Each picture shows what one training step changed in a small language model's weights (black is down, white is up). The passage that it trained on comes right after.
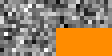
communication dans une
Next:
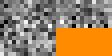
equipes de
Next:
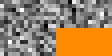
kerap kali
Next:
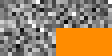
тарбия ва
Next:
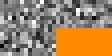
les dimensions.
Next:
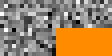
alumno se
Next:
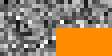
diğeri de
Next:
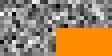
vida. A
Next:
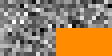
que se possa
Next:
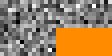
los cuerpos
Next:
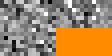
sering kali
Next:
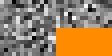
racionalidade material
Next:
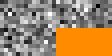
Internacional de
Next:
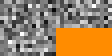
va yirik
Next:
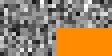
logika deb
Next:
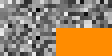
Iksan and
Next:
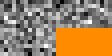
Lei nº
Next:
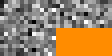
är en
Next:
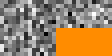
para su uso como
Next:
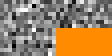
Если да,
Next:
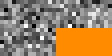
como propósito
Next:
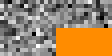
- Eglise
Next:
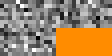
par le nombre
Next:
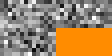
yuzaga chiqarishi
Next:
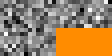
de organisatie van
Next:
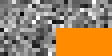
органів та
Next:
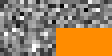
el diseño e
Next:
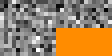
anos, representando
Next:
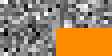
много лет
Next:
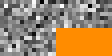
Одним из
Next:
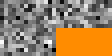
orasida eng
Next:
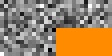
lo tanto, en
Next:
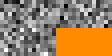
Department of
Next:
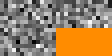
Escala de
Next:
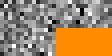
las regiones
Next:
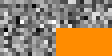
no sentido de
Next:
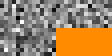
modo, né che
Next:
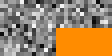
como, aquelas
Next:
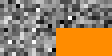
response of public
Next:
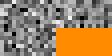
i ponad 10
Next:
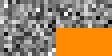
tasa de
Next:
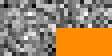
a ser destacado
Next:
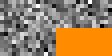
y usuarios del
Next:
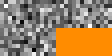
agar anak
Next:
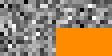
aquellos con
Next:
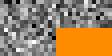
vas ni
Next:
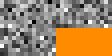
qiladi. Ushbu
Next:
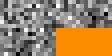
chiqish korxonalar
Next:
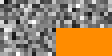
лечение на
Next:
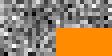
va boshqalar
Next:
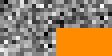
ilmiy tadqiqot olib
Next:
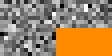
его природа
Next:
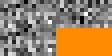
além de um
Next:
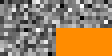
hamda bunday
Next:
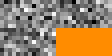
входа в
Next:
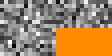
hammom kabi
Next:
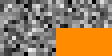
of managing
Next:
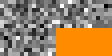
por adosar
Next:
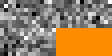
as decisões são
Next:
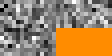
más antigua
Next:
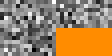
digital negara tersebut.
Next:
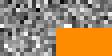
во многих
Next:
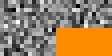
deben leer
